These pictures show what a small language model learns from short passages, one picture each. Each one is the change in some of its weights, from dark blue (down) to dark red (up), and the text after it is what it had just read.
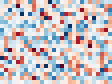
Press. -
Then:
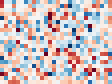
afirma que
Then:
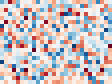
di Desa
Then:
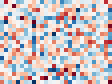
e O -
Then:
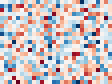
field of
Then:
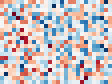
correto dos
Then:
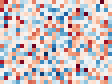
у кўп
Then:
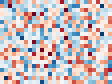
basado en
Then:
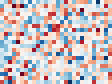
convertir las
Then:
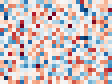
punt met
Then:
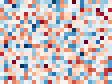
orações sem
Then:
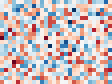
em reformas
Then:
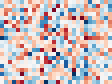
dengan latar
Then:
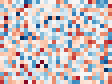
from the
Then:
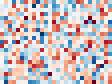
que no se
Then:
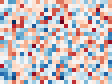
со сложной
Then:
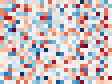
seems that
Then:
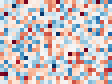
le ferment
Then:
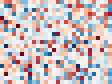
het daar
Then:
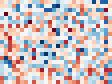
de prisões
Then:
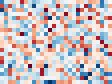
koju je
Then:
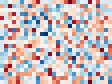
de aula não
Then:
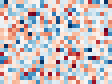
externas para
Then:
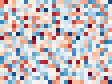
III или
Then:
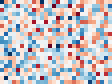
x k. Bu
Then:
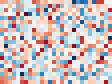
mondo della
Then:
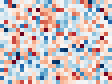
ha sido
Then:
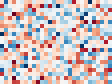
del capital
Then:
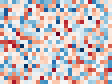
violación del
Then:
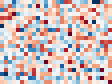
and social media
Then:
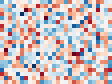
level of
